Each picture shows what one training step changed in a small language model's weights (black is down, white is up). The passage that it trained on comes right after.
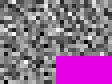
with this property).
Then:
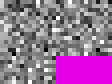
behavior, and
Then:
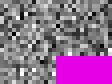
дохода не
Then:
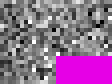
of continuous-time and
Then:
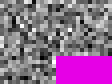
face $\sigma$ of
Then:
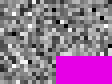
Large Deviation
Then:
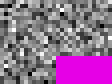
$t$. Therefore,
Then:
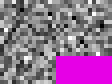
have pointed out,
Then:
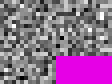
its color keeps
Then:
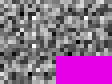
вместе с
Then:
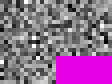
correspond to the intersection
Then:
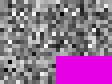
strong Feller
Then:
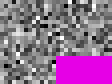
means: a vector in
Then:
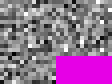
d'un processus,
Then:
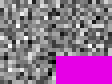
the analysis operator of
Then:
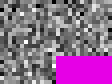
no isolated
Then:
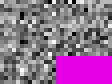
Jacobian is
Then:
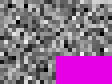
a point $p\in
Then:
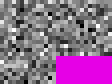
have $e(f)
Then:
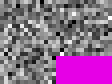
is a Shimura
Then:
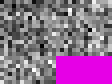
first term. To
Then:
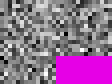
primos, da
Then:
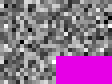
actives et un
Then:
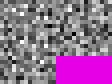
following eight edges as
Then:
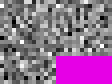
facility /
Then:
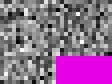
Notation.} Let
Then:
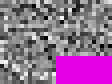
assume to be a
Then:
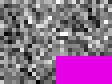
of \( \tmap
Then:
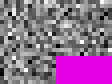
map. Then $\varphi$
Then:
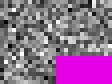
$g$ be a
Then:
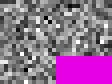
refletidas no
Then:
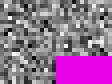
rus tilidagi
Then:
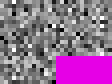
Selain itu,
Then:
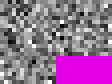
noaniq va
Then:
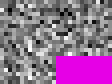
of \ltd
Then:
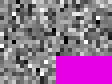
dan pemikiran
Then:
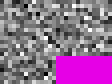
to generate their
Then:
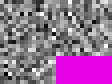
subderivatives of
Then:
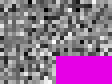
solve the complex
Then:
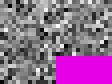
uchun eng
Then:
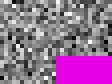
de procesamiento
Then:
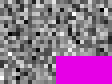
point that fails to
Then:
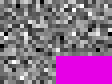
is possible. We
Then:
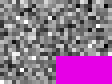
XXI se ha
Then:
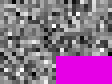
al ser procesada,
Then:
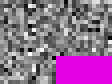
um determinado
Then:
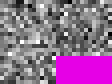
so it divides
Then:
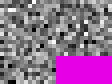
at the same time they
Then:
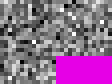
durante a fase
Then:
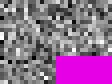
We will prove that each
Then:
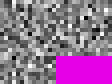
ideal in a limit
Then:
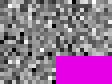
characteristics of
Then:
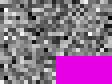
é o tipo de
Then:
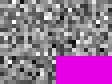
Computation of
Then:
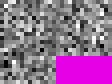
$$ qui est exact
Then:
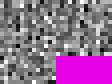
countably many
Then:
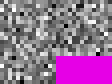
enough $s$,
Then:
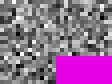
as convenience and
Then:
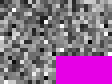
erishish aniq
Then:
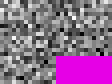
when pooled products
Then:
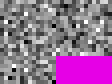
for metrically
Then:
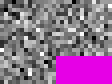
system designed to
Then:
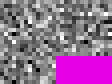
of all possible
